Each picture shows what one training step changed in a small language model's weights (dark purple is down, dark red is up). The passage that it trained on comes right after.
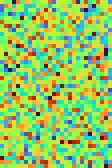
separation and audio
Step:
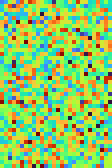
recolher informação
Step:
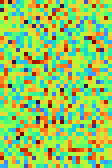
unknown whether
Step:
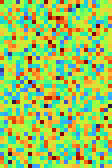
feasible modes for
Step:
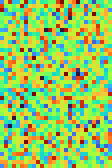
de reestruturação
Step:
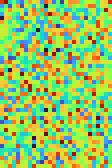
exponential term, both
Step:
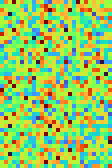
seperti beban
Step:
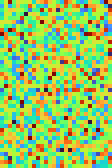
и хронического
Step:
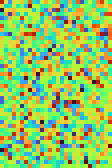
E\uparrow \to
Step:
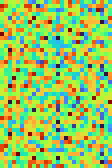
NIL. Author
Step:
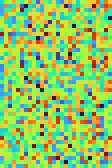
10\% increase in the number
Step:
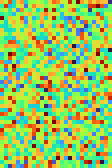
closed and the open
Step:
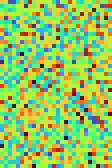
form \begin{equation}
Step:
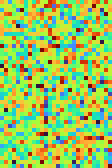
and for $N_f
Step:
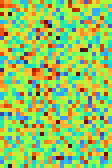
anticipated in the
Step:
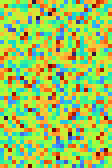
session is an effective
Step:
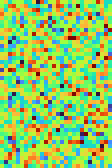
obtain the climatic
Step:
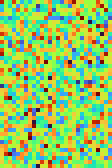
4 et 5 juin
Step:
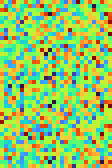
i\leq n}$
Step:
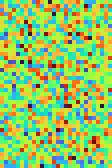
be a ghost field.
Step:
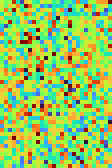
parte prestataria
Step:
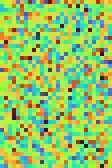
a relação que este
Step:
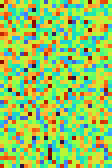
execute the second
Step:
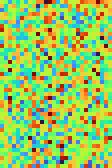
is reasonably
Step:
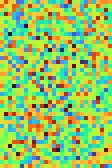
behave like as
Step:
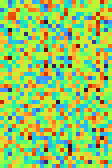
rescaled range analysis
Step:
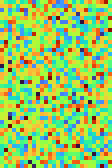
Due to the instability
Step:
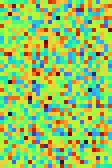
the surrounding matrix
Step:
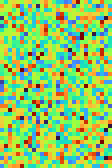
profesional aquejan
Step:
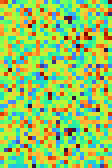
noteworthy that
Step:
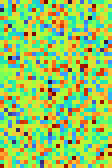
on chemical evolution
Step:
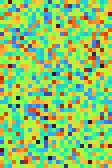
энг устувор
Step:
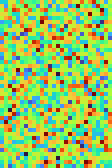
inclusiva. La
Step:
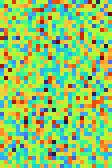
X, Zeng K,
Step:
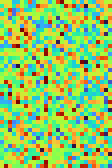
ФА ШИ
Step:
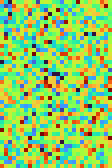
\sin u$ and
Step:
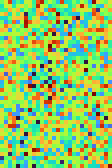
is the starting mark
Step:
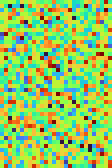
of behavior that this
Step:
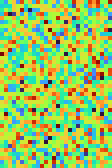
specific in-app
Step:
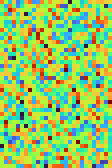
Starting from these
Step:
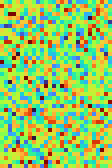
region only moved
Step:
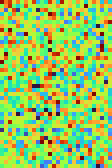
can be readly seen
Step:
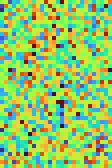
each other with respect to the
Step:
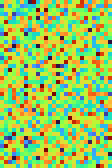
giorni 4 giorni
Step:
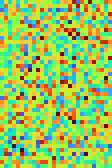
le propone: la
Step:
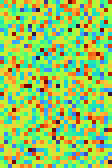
cual ratifica el
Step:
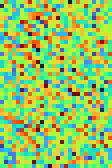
these two objects in
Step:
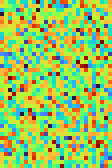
to test automated
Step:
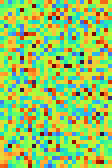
how they in turn
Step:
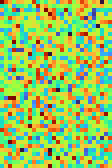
applying the Numbered
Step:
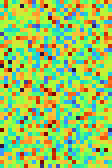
price is equal to
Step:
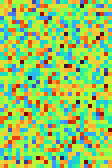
Belotti et al.
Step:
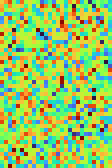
planejamento dos
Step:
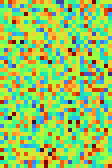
oxygen and
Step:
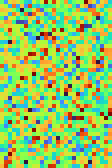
indikatorlari ishlab
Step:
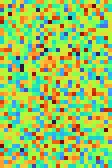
associated to 2D
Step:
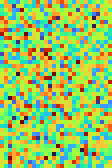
о возможных
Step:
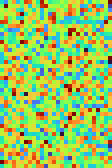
se pode dizer que
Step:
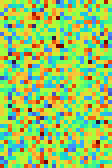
the presence of the magnetic field
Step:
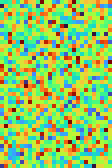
system near critical
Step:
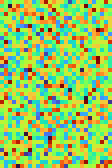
of experimental data is obtained for
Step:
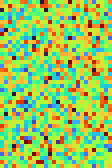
care ar trebui
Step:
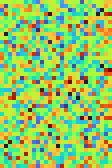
% \end{align}
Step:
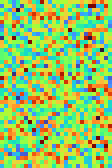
particles per unit time,
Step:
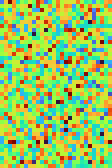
da própria
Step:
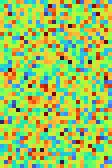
impact on the scaling
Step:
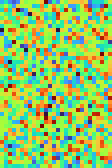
TGV wellicht
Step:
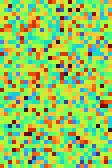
Existem vários
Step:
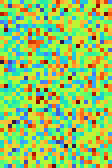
functional form of the scale
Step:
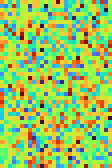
chet tillarini
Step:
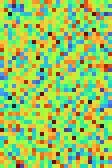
and on-sky
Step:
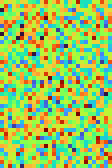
scaling (FSS)
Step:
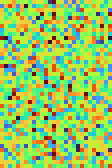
berib, bosib
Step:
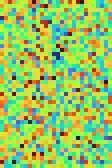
certificates from a
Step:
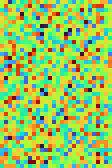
Indeed, the results of
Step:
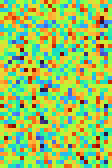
brane proposed in
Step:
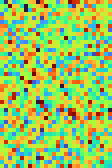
distribution may provide
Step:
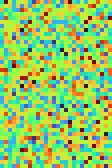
practical framework
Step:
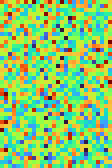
> ist quirlig
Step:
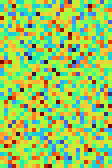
that the van Hemmen
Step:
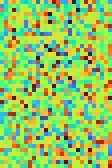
uni muhandislik
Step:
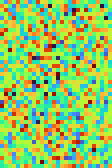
can be substantial and
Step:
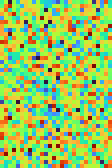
can leverage that for
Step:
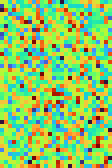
discriminate between the
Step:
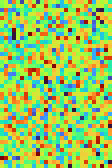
analyze these decay
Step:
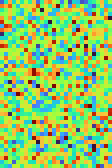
the quark mass should be
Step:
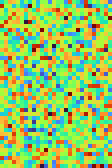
stehen über
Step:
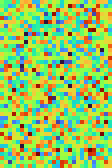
normal in a very
